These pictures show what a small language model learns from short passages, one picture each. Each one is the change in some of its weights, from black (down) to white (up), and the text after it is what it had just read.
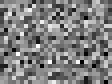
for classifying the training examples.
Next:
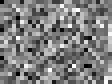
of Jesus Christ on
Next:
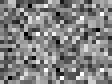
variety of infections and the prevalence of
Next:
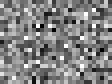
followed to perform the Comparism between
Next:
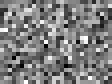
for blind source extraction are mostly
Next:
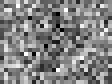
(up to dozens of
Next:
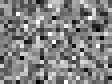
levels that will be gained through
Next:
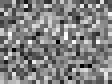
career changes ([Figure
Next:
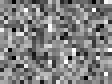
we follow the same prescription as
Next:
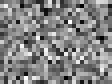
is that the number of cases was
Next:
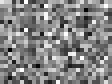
the account level, a maximum
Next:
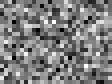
Chan [12] also studied
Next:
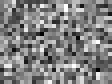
surface and SEM photo of
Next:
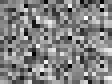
Ministry of Civil Aviation
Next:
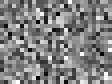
place comes from enthalpic
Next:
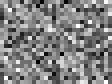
and even relationships are at many
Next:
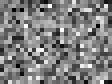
today as an alternative solution to limit
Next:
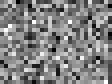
situation and vulnerable individuals, the
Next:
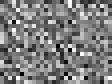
RESULTS Compressive Strength The
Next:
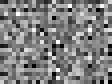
identifying barriers, and understanding organizational
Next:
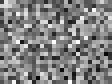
at a Colloquium on
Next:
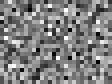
season due to the low flow of
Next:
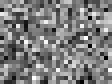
paddy fields are discussed
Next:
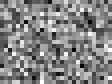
Canadian, these issues can
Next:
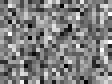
some extent the possibilities that such
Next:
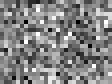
sampled SARS-CoV
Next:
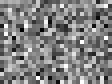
or heterogeneous (see main
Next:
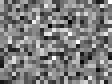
an approach significantly outperforms methods
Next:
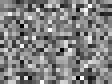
expected to have sufficient long-term
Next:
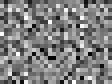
The Case Definition was
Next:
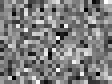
accurate. A few improvements could be
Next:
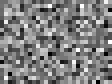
by an artificial neural network to screen
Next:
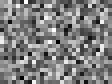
the term "security" refers
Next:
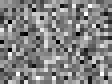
its proportion to the total population
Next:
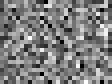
point out their effectiveness for reducing the
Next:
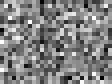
distinguish between objectives of resource allocation
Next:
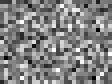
of Mechanical Engineers*,
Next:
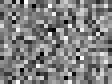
on the normal and shear stress as
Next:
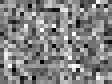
frequency of 20 Hz.
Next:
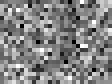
The final pH of the formulation
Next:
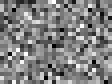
parents’ influence gave a big impact
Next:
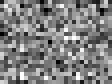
is out of the scope of this
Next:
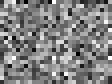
Anaesthesiology, Government
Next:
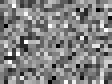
articles that have been published over the
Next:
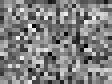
D50Y transfected cells
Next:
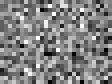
that does not affect overall system
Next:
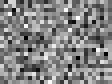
prototype of station uses a
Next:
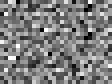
disease diagnosis, genetic screening,
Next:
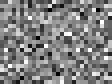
sphere / field that have their
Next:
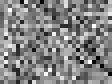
and present AL-Amal National
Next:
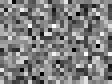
paper. Appendix A.
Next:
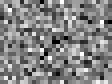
and may raise clinical,
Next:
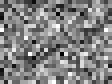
University. The study could be
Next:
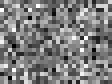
making tax policy of firms. The
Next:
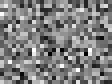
paper is part of a broader strategy
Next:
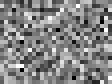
no impact of board size on risk
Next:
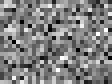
average person in today's age and
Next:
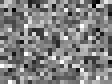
circular case and channel dimensions of
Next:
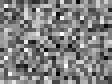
produce electricity (the so-called
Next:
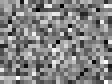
a hierarchic model that can
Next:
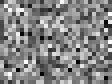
of class divide in the virtual
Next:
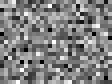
amphibian specimens distributed in
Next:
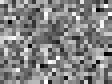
that the lower tail of the
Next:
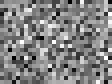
for a certain time length $t
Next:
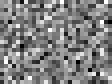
the existence of one, or
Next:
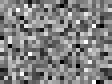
The major drawback to these methods
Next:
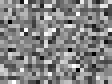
the concept of the scope of
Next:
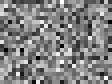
less resources. Further, spectral band
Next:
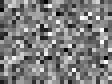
out that the addition of SDS
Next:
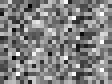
acid pH range, high *in
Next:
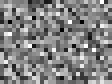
Beckmann rearrangement
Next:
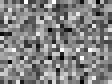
the hospital. They scored
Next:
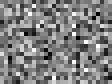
to damage detection in delaminated
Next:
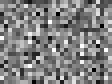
This work adopts GPU
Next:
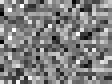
growth rates, total and tuber
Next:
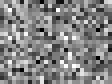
and social dimensions of industrial sustainability,
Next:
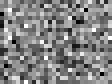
(30), Singapore
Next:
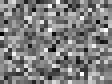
Australia alone, there are
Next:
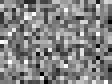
household monthly income, and clinical
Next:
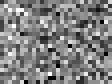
of projects funded by national
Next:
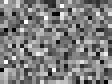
Benedek T. Systemic
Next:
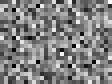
Healthcare Personnel with
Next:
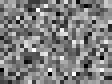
spectrum, M⁺ appeared at
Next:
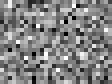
ALB were involved in the
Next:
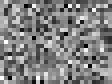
keep process innovations secret.
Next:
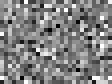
the free OU course:
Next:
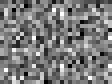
Jemursari Hospital
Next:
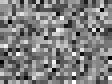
a new specimen was used Each series
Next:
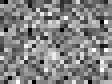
11). Moreover, the General
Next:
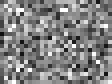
of dietary fiber and
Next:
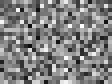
in the posterior tibial
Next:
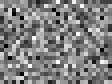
global scale. The model predicts
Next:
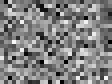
also utilized. To begin modelling the
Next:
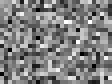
a consent form upon releasing
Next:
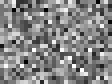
pedagogical and psychological characteristics of students
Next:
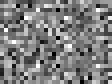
peak due to HgTe
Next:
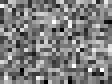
12 ppm, when light oil
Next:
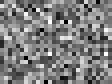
change and its impacts on biodiversity
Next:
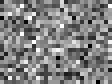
Mean Verbal Interpretation
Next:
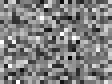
use of thermal interface materials).
